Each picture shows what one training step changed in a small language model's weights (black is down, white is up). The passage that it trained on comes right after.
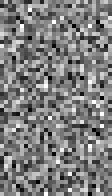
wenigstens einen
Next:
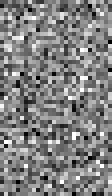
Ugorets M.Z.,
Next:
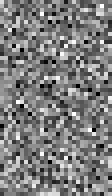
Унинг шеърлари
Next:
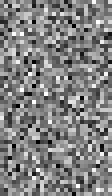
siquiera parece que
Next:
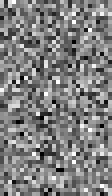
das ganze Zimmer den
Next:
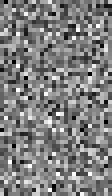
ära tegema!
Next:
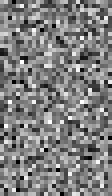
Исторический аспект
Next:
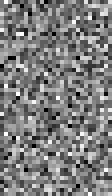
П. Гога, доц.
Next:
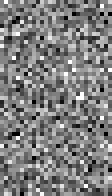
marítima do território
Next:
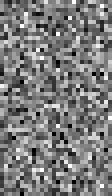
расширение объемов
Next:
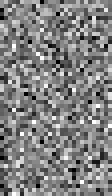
*Cadernos de Saúde
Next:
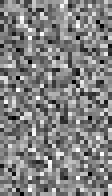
L, Inchingolo F, et
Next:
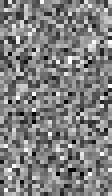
yanada sifatli,
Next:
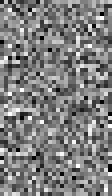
como “erradas” e
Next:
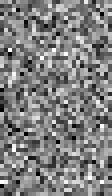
ligands and receptors
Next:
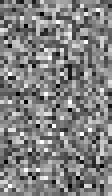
будущую систему
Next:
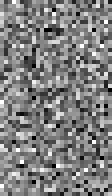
bergan. Ana shunday
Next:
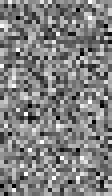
economic stability and
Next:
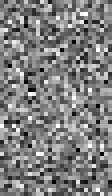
адаптації до нової
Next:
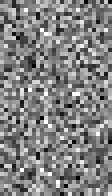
berhasil mencapai
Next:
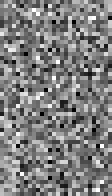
mit der Herstellung
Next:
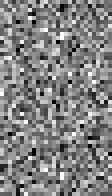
in the coloristic solution
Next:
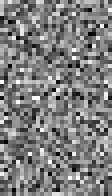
tovar mahsuloti
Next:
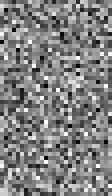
University, department of
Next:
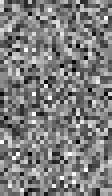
corporate performance»
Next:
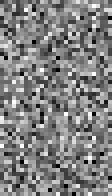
Kinder in die Heimat
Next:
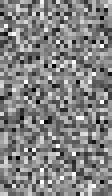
muvofiq yuqori
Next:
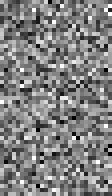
conforme observado por
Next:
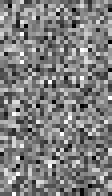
Uzbekiston, 2018-
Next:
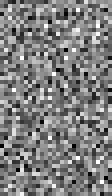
debido posiblemente al
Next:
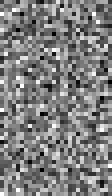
всех сферах
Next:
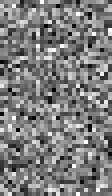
створила умови для:
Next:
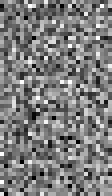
DESAFIOS DE
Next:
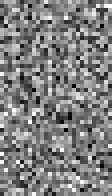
omillaridan biri
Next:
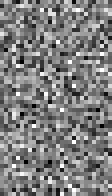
dan tidak melibatkan
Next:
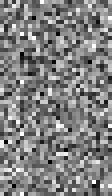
san‘atining yanada
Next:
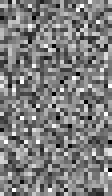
mejora del producto o la
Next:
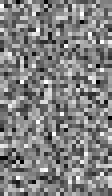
bienestar 4. Educación
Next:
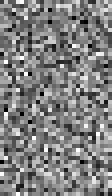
de drijfveren van de
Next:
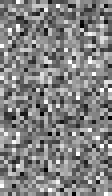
een hoge score op
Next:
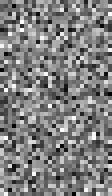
Se trata de entender la
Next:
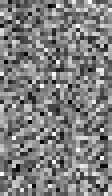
и восстановления
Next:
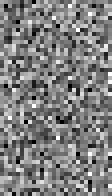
bo'lgan intilishini
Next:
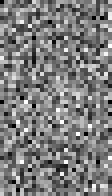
ishonadi,shuning uchun bu
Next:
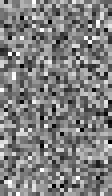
datos relativos a los
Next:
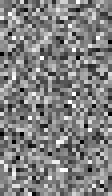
Capítulo 13
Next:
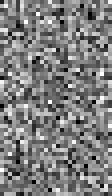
терапии (уровень
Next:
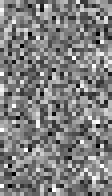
a crucial role in
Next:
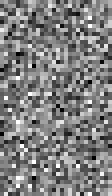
местных Советов
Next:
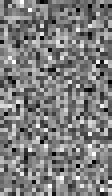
October). Numerical
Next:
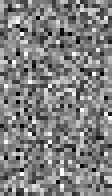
sua arquitetura, sem a
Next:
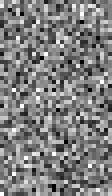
bankaga joylanadi
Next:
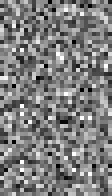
faoliyatini tashkil
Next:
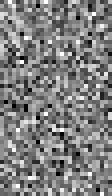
Статута, данные
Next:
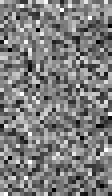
privadas e seus grupos
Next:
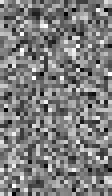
o modificación del lecho
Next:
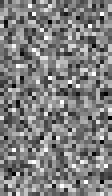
papel de los niños
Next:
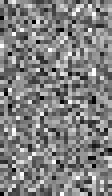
Laporan Keuangan
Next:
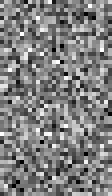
оила даромадининг
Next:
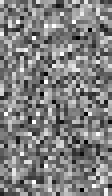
homens, já no
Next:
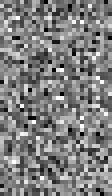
ramziy nom,
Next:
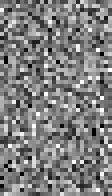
e no desenvolvimento de
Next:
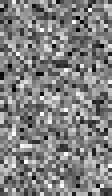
letalidade hospitalar
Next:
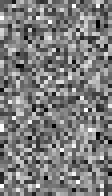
esta vía. Se compone
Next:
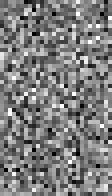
asos bo'la oladi:
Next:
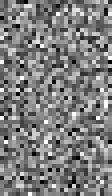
tanto de los estudiantes como de
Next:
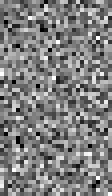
Es pertinente hacer
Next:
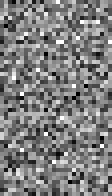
M. Periodization
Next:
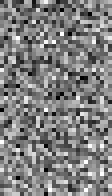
ijodiy ishlarini namoyish
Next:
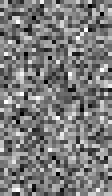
ning egribugri
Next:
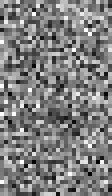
turlari bilan tanishtirish
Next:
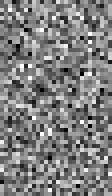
подвержены износу при
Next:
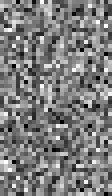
oshirish uchun qulay
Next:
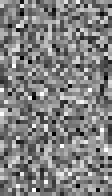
da investigación implica a
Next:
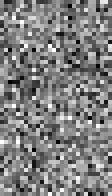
va jaxon arenalarida
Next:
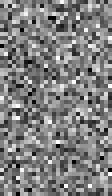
que triangula três
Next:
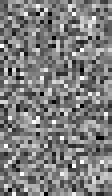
bepleit dan ook een
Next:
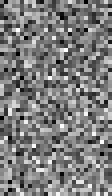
rievocare la storia di
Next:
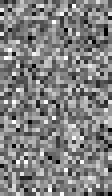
Rogers określa
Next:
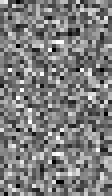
разными культурными
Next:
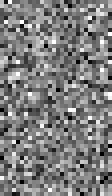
uma questão delicada para os
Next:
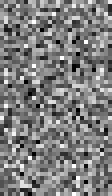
unvon va ma'muriy
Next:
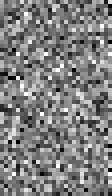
limba literară, este
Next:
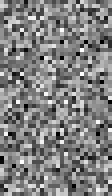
menyebabkan penurunan
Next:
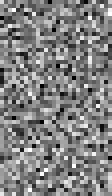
иншоотлар учун 3
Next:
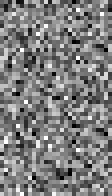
metodologik tamoyillariga
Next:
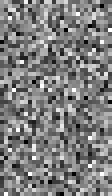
Молдовы, может
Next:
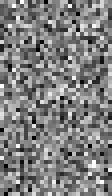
transformadora na vida de
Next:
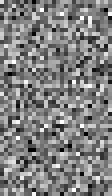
aniqlik kiritishni
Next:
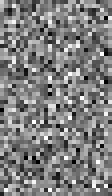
va muammolar (XX
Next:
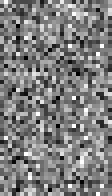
fim, caso o cartão
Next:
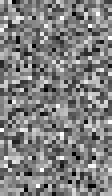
Кавказе. Ведется
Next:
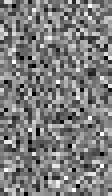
ayniqsa yoshlarning
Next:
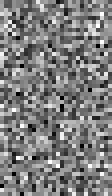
что зороастризм
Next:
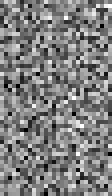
omil bo'lib
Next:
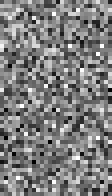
factores de los sistemas
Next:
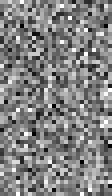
e a forma da sala.
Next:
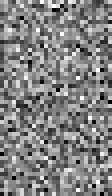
Struga, Liqeni
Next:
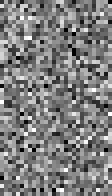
правовий статус
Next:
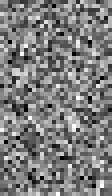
В данной статье
